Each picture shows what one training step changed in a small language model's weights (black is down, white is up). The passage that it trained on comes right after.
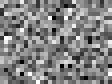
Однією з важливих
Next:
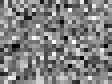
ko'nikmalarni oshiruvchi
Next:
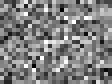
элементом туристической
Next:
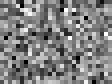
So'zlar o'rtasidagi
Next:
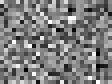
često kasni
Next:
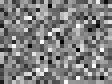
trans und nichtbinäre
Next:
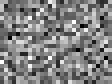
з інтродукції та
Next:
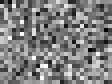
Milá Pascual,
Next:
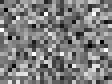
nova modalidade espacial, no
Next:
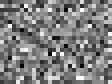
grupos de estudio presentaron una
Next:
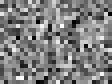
hebben een preventieve
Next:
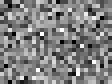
которых в нормах
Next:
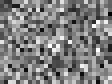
bir yilda bitta
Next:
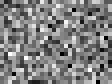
olib chiqadi, buning uchun ijtimoiy
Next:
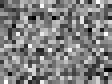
des études supérieures
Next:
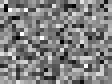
аудиту та інші
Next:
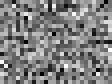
нималарда кўриш
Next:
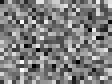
con autores cubanos como Lina
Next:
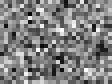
rivojlanadi. Ikkinchi
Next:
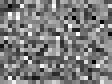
проведенні спільних
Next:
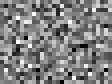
quvonchli holdir.
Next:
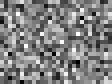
relajado para temas relacionados
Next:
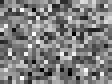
دا یې د
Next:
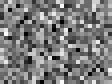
natijalari. Insonning
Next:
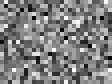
li bariy suspenziyasi
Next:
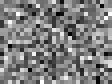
o'qituvchi hikoyadagi
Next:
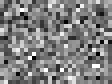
Masculino 58 Femenino
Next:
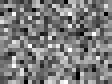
of species and a key for
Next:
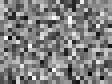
yig'latish yoki
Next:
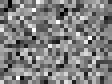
особенно тех, которые работают
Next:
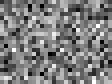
o cuidado com o ambiente
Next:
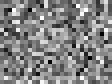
x Horsens Kommune
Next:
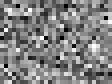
путем из Южной и
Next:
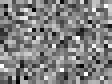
rasmiy va tashqi ijtimoiy
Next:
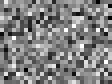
ko'rsatgichi yoz
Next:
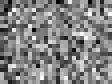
коры, и привести к
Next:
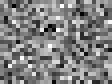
o'quvchilarining so'zlarni
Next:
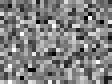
a la estructura de formación
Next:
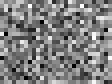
01 Comentário argumentativo
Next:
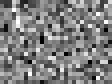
pengembangan rencana
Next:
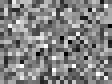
implisit inkor
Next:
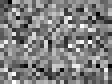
и местных коренных
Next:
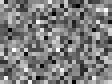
massasining 1 - 4 %
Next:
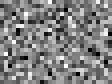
pouvoir performatif du
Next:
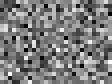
і актуальність наукового
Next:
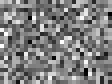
das grenzübergreifende
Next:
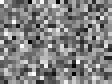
va rahbar bilan ochiq va
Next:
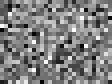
не сыскивает; а
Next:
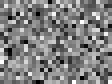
im Phoninventar
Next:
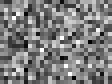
olarak aynı hanede
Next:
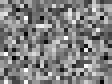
Xalq respublikasi
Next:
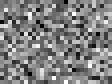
иррациональных установок
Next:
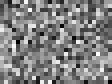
kuch sinashadilar.
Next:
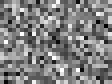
atendimento são algumas das
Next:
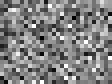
risk turi ham mavjud. Bu
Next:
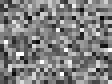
tafakkuri tarixida muhim rol
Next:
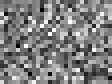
informática y la comunicación. En
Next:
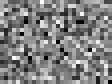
danas pate milijarde
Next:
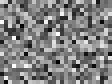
generaciones futuras. El
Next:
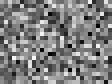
aspeto ng pagbuo
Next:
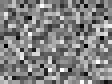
poderes, el mundo es
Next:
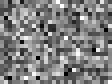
sua posizione, nella
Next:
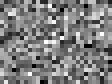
эластик фикус
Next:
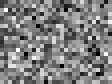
суспільного інтересів та
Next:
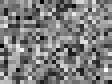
розглядати справи
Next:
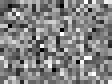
у мові проявляється
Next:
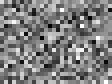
e os objetivos dessa pesquisa foram
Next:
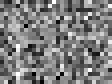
world due to the impact
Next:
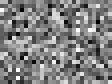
зекономити значну
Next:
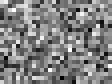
psychose of PTSS.
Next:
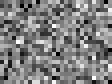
manera considerable la difusión digital
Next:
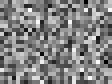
O‘zbekiston xalq artisti,
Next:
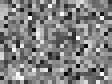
Hak Milik Atas
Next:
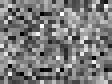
ways of teaching
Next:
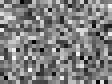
o‘zagi asosan
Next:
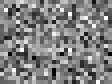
врачу, например
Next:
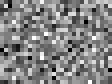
pedagogik muammolarni oldindan
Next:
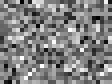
va tushib ketmasligi uchun
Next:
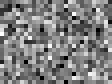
на коллекторе и
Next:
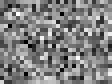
ускладнюються. Вона
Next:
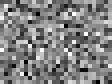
усиливает мотивацию
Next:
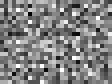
жойларида спиртли
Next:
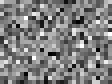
ashyoni saklash davrida
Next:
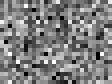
prima piatră de
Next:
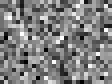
sexo observou-se que o
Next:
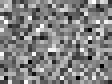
experiences, core
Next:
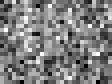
sector of the Republic of
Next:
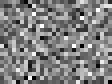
con el 93 %. En relación
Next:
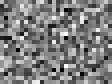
este adesea prea
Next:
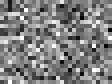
изменяется в учебных
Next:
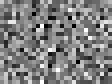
core model for higher education*.
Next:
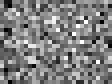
технологии по подготовке педагогических
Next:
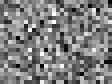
xususiyatlarini hisobga olgan holda nutqni
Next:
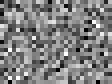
пространства – они
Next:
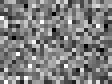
de uma década atrás,
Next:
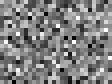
Зачастую такие
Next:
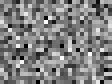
suvi, “Talxis”,
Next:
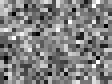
Candidate of Technical
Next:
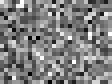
mga identidad na ito ang
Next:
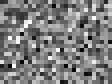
Особую актуальность
